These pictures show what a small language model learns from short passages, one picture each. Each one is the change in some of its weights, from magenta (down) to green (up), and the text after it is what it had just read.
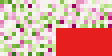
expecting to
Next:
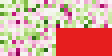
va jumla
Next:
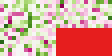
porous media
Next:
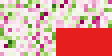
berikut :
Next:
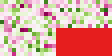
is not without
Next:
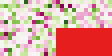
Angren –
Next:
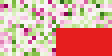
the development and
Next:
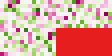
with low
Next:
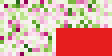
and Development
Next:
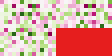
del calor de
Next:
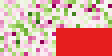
des souris
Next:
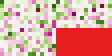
diversidad como una
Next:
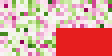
an outreach
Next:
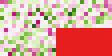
a Lei
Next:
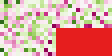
job request
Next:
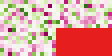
que representa a
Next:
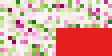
the decision
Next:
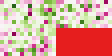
of learning
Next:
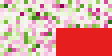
the centre
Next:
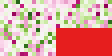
y), \quad
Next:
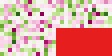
mai mare
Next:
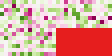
equipment 3
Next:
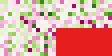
en comunidades
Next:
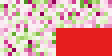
za vse
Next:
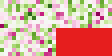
Figure 2
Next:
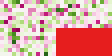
care se are
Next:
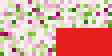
To create
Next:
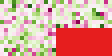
a precise
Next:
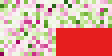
- Banque
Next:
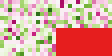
et al.
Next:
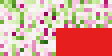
a change in
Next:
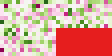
and carried
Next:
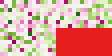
salud, en
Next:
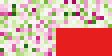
boots and
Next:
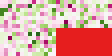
и связи
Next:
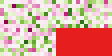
and moment
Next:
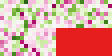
threat in
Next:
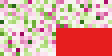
of people
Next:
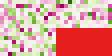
funded the
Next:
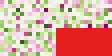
Diversity in
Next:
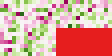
obese, and
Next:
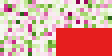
estudantes e
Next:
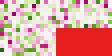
area where,
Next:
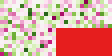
of hajj
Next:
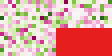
most experiments
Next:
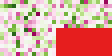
a trend
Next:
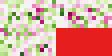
дій на
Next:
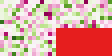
in price is
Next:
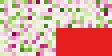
is cash
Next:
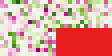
and strive for
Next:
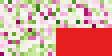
management process in
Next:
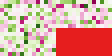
to bridge
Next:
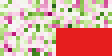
because he
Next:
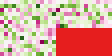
legato va
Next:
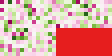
individuals from each
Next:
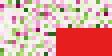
has been a significant
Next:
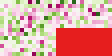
shows no significant
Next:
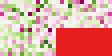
compensation and
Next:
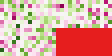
the data supporting
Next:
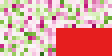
at 2 in for
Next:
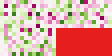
tren yang
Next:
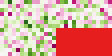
splits into
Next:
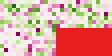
research indicate that
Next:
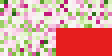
harm and find
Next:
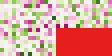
rise time.
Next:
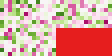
Wu W.,
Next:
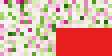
de la educación
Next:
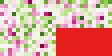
procedure -
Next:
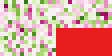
success or
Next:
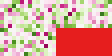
years old
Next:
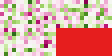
activation of
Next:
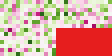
outubro de
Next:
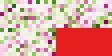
no busca
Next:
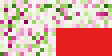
mantener el
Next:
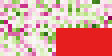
it is shown
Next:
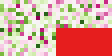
of water for
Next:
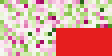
de sociedades
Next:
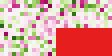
in Year
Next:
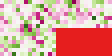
subjects of
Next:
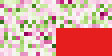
which is one of
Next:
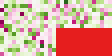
engagement with
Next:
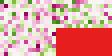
while all the other
